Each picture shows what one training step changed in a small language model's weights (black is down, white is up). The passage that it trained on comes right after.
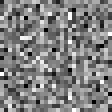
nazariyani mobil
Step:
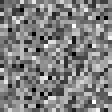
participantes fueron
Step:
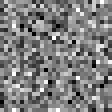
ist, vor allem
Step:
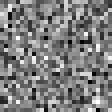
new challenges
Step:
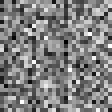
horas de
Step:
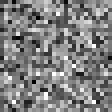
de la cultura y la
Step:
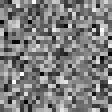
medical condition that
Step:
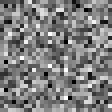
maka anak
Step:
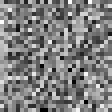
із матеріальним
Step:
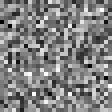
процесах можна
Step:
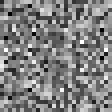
as empresas do setor
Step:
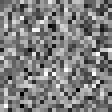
necesario mantener
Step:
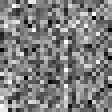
почуття до
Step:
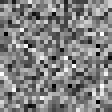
la Ciudad
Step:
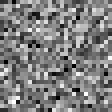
la capital de la
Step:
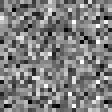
realizada por meio de
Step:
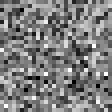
variados produtos
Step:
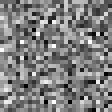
Ciências da Educação.
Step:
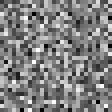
Pada penelitian ini
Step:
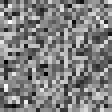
системе являются
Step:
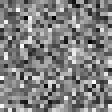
tomonidan agrar sohada
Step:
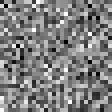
- Ihde,
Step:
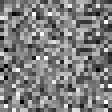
xizmatlar bo'yicha
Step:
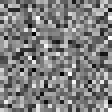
R. **O que
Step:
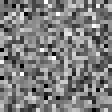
servicios innovadores
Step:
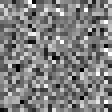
não afasta a
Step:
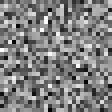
под властью
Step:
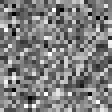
все знания,
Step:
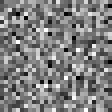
pedagogik talablar asosida tashkil
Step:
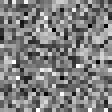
otra enfermedad
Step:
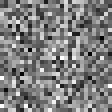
що в цьому
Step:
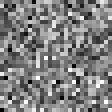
del Río,
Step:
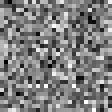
Phong Lee.
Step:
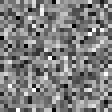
daftariga ega
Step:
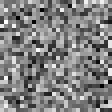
letzten 30
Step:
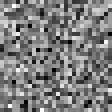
до впадіння у
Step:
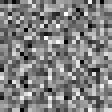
AB, et
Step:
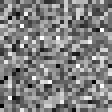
ular ijodkorning
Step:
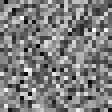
pensamiento estratégico
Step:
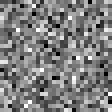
studi pustaka,
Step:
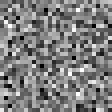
high school philosophy
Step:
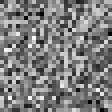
социальный статус,
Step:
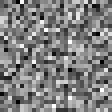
Dr. Bin
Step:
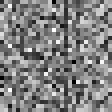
Aktivierung und
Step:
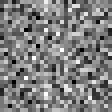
de ansiedad y
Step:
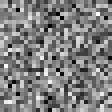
бу нима?
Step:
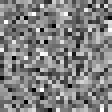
femmes qui
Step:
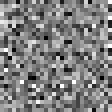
у нирках
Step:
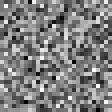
casse pour les
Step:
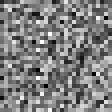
un problema? Es
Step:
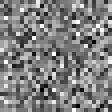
se relacionam com a
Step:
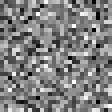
para determinar y
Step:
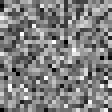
sm bo'lishi
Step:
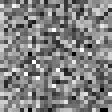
б.] ва
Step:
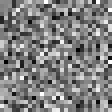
Carlos Pujol
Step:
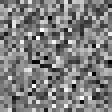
diseño participativo
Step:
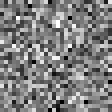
« Le mouvement
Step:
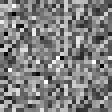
в целом.
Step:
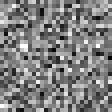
і призведе
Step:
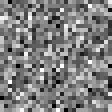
Atari (peça
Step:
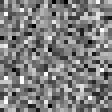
assola a população
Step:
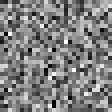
Selain itu ada
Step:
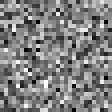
способов обеспечения
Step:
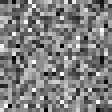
10. Xasanova
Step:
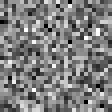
und Spanien
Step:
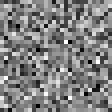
SAF in
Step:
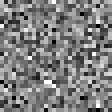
clarification de
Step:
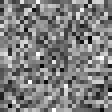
bir enstrüman
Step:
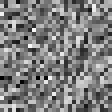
по формированию
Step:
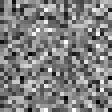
dogon et
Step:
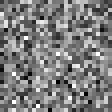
humanos en el
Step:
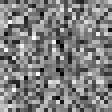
був актором
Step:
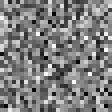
estão em constante
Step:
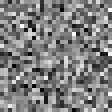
católica esté
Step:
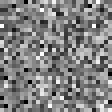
Rusiya bilan
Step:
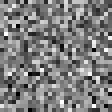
інформаційної системи.
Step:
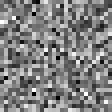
Lúcia de;
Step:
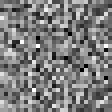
dos direitos pessoais são
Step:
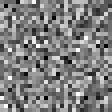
Les résultats sont
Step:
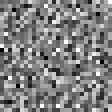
viróloga María
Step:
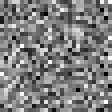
traditional theories and
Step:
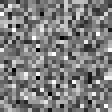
позволит в
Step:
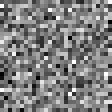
товаров по
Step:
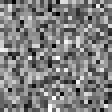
Все действия
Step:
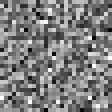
systematic review.
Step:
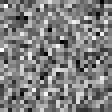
ulug'langan va
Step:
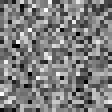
y nivel alto.
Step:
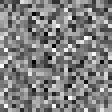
Analysis Methods
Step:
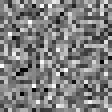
vers un support
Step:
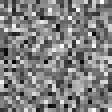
technique, wood
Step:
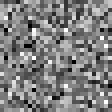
the economic situation and
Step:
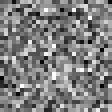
suelo ácido
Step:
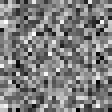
без ризику для
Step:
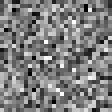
per il finanziamento
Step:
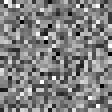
Jumlah siswa
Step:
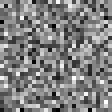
osso adesivo
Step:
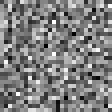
Transakt analiz:
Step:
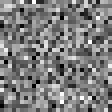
Institute named
